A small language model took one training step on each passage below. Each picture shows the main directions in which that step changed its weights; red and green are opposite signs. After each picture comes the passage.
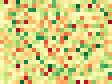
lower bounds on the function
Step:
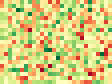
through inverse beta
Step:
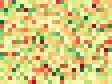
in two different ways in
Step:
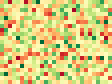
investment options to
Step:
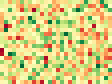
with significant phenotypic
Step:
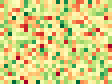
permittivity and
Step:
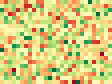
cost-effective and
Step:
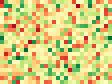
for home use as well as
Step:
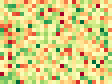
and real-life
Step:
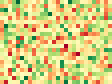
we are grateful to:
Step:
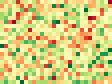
awareness of local
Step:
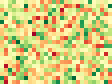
Siantar and a sample
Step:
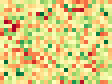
privind statutul
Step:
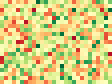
in the Southwest
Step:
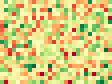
to primordial initial
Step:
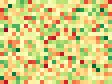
For example, the term
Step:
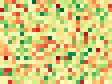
angle) in each
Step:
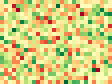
discussed below as the
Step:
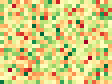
calorific demand.
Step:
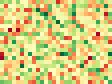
Fig. 2 Schematic
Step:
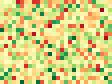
processing, literary
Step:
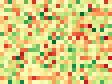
have been assessed using
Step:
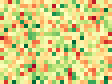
qulay harorat
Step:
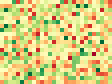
breeding in the
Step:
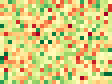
in an autoclave set
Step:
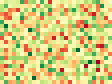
за захват, при
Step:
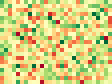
el volumen total que
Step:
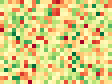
from the complete protein
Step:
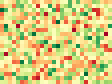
any strongly coupled
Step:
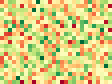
the manuscript –
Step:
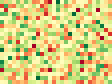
clinical impacts in
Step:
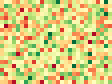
may be caught.
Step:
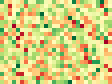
on the cutoff energy
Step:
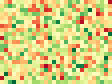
the window shown.}
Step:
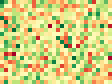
optimize water conditions and
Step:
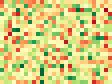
it to be ported in
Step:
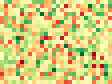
the computational cost and
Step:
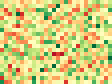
incorporate the use
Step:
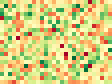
P, Radeck
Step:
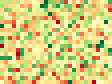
(Rachel L.
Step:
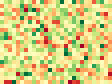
. These results showed that
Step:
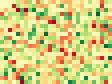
fie pedepsiți
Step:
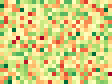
that refers to various
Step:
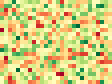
posibilidad de replicación
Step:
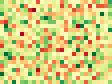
segregated based on
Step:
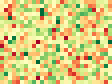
the localized energy transfer and
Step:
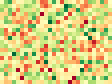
service manager and data
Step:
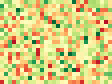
se font clairement
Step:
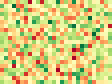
determined through calculations of the
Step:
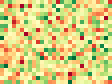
$\hat S$ as well as
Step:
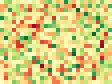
Brazil. J.
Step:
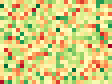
studies. Compared to
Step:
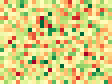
In a two-stage
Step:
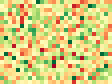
Inclusion Criteria
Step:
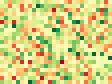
hincapié en las
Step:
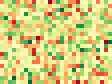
were taken from the outer
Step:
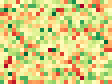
curves a and c correspond to
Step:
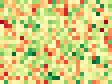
was under the medication with
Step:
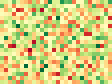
various studies concerning
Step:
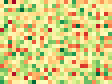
crop (International
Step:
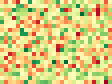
stay in organizations
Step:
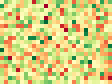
jihatlari -
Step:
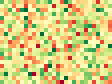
demonstrates that the rare
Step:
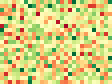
for supplying the
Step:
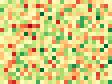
This is the subject of
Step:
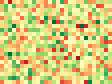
ta'lim va
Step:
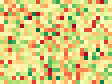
em Metodologia
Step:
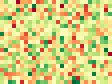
a lower cost.
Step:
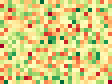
ранее чем
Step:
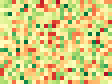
with separate male and
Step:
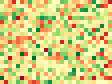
For a function $f$
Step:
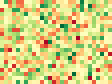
ensemble would be
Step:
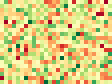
gamma camera,
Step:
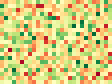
good choice).
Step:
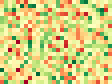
that being a learning
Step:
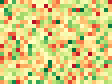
the present time. More
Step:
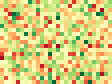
consider the vorticity from
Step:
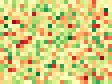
a possível falta
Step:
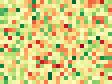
A primeira,
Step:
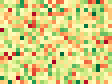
основе так
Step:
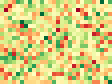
job and these estimation
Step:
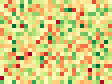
interpretações, os
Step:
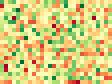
in the magnetization
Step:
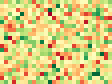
no grupo e a
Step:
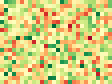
theory, the gamma distribution
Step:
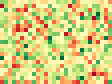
network constructed from a
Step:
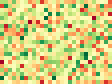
follicle diameters
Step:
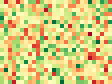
or $\beta_j$ over
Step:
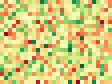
$k_A$ and
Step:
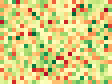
Expert Information
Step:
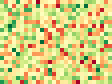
activities. This implies
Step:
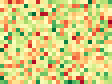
P. Stoica and
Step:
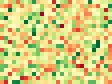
2.0 over a wide
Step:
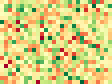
late June and
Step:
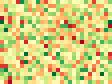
expected to give results
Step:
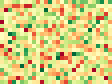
constant, which likely
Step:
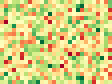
the quark propagator and
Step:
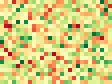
cases % No. of
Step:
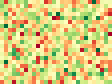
kijk geeft op
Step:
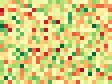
President of the
